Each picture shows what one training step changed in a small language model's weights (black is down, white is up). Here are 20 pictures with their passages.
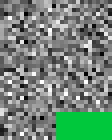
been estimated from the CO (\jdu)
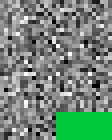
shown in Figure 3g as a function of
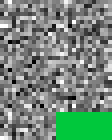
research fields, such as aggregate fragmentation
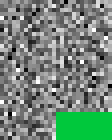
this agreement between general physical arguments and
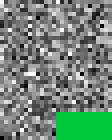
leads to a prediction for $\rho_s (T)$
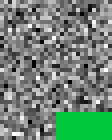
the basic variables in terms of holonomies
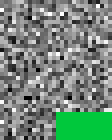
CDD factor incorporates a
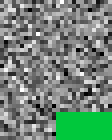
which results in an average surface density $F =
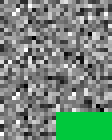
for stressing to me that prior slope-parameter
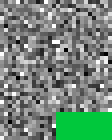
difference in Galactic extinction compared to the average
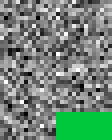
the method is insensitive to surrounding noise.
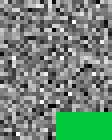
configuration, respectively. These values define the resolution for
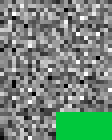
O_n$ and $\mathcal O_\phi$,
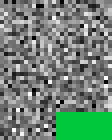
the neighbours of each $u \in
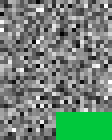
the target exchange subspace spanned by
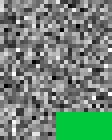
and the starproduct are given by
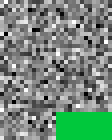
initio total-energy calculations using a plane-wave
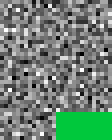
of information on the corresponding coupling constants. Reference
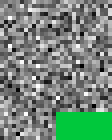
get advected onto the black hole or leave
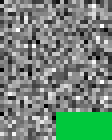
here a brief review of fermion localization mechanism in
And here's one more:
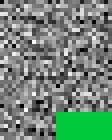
a simple field-theoretical model of charged
